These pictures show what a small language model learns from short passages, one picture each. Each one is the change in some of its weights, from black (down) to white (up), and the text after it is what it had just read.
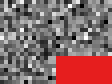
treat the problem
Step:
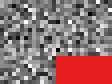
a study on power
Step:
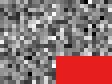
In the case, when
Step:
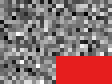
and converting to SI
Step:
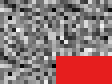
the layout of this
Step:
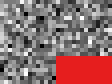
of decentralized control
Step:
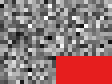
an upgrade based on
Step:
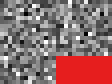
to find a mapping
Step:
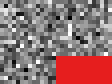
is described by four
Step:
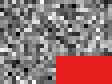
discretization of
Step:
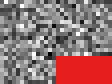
tag indicating that it
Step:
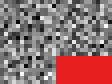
a possibility of constructing
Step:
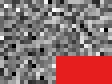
10$, which is not possible
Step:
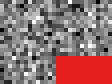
volume & Yes
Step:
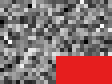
the number of paths
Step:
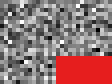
the plasmon energy
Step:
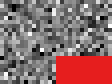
of time} thus
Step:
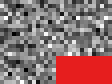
strong topologies of
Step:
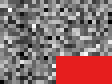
$K$ to be the
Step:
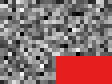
almost surely
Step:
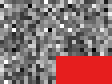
\leq 0$, which
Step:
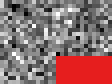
of $f$ is
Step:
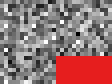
the measurements from the two
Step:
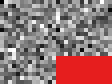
quasar host
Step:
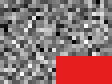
have been cited by
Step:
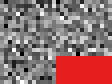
potential in terms of the
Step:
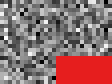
constants, which in the
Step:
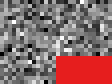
number $i$ and
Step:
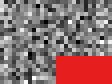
to its orientable
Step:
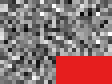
centered at some
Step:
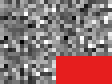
We would like to
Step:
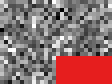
in $H$ that is
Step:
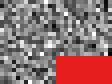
with a FWHM
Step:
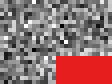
the special notation
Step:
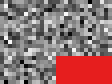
the presence of a
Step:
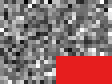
\}$. This locus
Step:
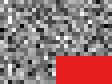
\forall\, n
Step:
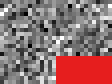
When $P$
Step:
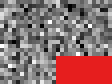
of $G$. By an
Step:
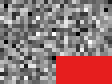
Euler equations,
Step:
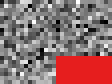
further demonstrates
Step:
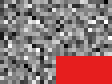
tilings and we
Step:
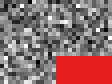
relies on the
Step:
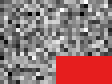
As we place no
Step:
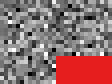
(\bibinfo {year}
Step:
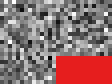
with which users
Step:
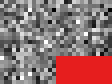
Urology and
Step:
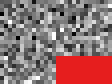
The distance between the
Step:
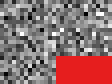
N$ scattering
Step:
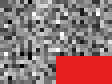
be relevant for
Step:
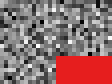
setting is given by
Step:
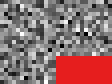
height differences are
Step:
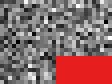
are dynamic, and
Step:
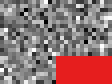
fixing the graph
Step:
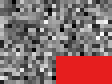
then be coated onto
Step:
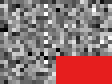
summing matrix elements
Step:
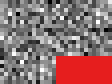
domains with complex or
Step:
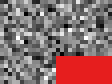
various patches
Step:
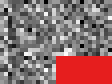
equal to the value of
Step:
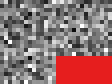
the spectral CR density
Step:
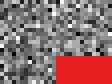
\varphi(a)$ and
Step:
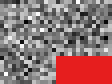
an orthonormal
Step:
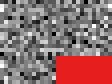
and accurately
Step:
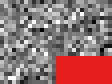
Shao, Z.
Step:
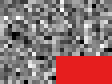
of a gap in the
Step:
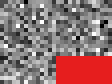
involve deformation of
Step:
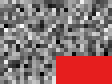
a primitive
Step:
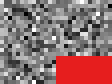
of the shell,
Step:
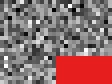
already the
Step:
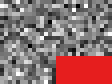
drain. The
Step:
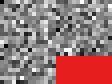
holes could in
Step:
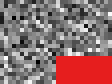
characters of the
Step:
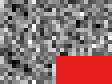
of elements of ${\cal
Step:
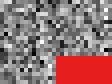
gaussian regression
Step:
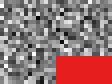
in the 1/2
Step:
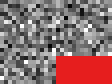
line of sight, it
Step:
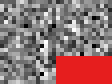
wavefunctions. As
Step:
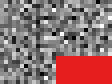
a NEE, when a
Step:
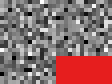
mathematical models
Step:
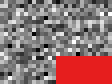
more easily,
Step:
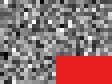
analysis assuming bounded
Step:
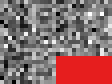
devices to
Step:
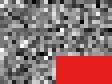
set ${\tilde D}$ is
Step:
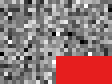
the accuracy of the
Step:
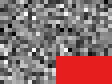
signals by learning
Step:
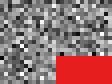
fractional charge or
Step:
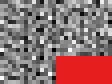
be before we
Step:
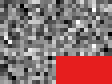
the hyperbolic
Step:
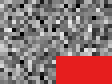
always the
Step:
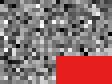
coarse polynomial
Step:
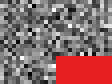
is connected, and
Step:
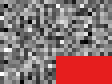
emission and inner
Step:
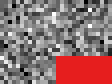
$\hat S$. By Lemma
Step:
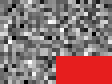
for the giant
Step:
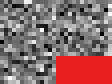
approximation}--- In
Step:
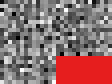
a complex has a finite type
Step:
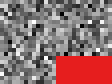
thus used the same
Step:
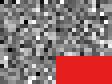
absorbing the
